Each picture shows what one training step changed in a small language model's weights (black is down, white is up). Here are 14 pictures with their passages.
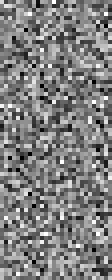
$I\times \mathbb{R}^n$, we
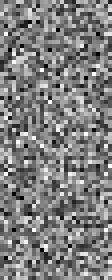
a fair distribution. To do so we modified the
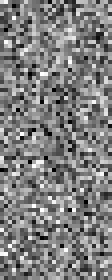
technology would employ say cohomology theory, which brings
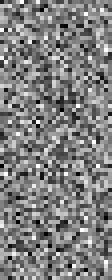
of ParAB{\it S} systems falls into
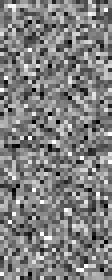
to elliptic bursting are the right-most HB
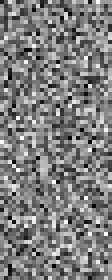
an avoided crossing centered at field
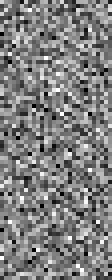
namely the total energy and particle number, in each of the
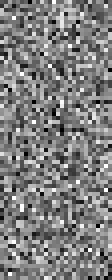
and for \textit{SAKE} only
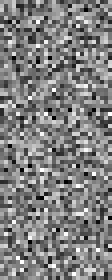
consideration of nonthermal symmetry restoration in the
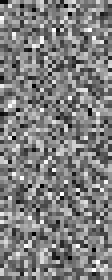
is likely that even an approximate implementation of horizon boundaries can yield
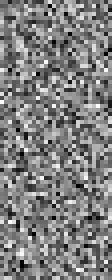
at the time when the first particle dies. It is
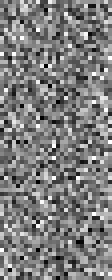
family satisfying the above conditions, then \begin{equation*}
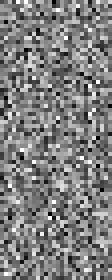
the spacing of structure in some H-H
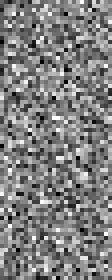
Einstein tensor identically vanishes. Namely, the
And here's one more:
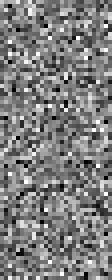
q$ recombination, which is like
